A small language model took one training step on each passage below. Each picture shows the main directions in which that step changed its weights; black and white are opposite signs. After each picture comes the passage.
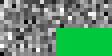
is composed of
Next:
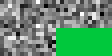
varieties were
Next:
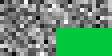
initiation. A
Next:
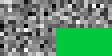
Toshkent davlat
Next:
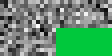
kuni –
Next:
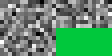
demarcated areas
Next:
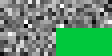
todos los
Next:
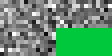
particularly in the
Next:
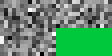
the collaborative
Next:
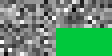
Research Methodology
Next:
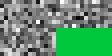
a few
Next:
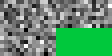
data over time,
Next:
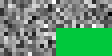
cooperación entre
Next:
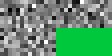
the summers
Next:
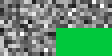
de satisfacción
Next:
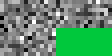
hayot yaratish
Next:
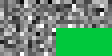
Average response time
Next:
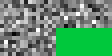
management and operational
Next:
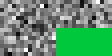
compreender a
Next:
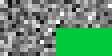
it has been only
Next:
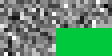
to the most
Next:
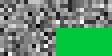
con la finalidad
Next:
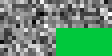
variability of
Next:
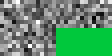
test was carried
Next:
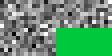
в течение
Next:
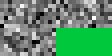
was expectable
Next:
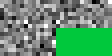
en los factores
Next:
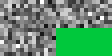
complex diseases of
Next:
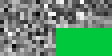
that is,
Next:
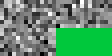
is virtually
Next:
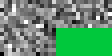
who visited
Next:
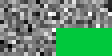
that moves
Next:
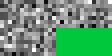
в том
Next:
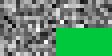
de tradition,
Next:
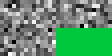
has made her
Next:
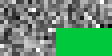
the products of the
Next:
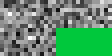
techniques and the
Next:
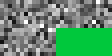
a range of
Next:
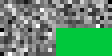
projected to
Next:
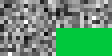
of action This document
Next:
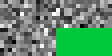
robust relationship between
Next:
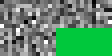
his/her personal
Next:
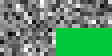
a personalized
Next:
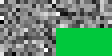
include storage
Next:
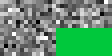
senso che
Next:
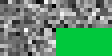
research interest lies
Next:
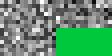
cu ouăle
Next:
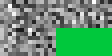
economic benefits that
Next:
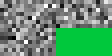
Control of
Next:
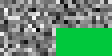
the patient is
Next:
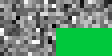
meetings of
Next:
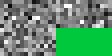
composición del
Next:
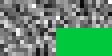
delle nuove
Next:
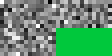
"wealth and
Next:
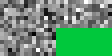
factor in internal
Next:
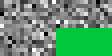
on garish
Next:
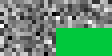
dieren met
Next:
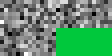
from a few
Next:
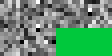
name and
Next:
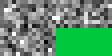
The given provides the
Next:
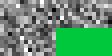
a complex set of
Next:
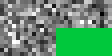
xizmat qilmoqda.
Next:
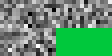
la alternativa
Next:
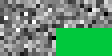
and also capable
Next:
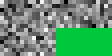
Tepe and
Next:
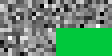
de cuerpo
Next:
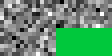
is important for
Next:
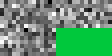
the dust
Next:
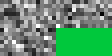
system. There are
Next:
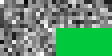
primary cells of
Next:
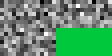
an ambitious
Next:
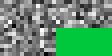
by Student's
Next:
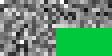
loss, and
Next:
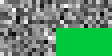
morte da
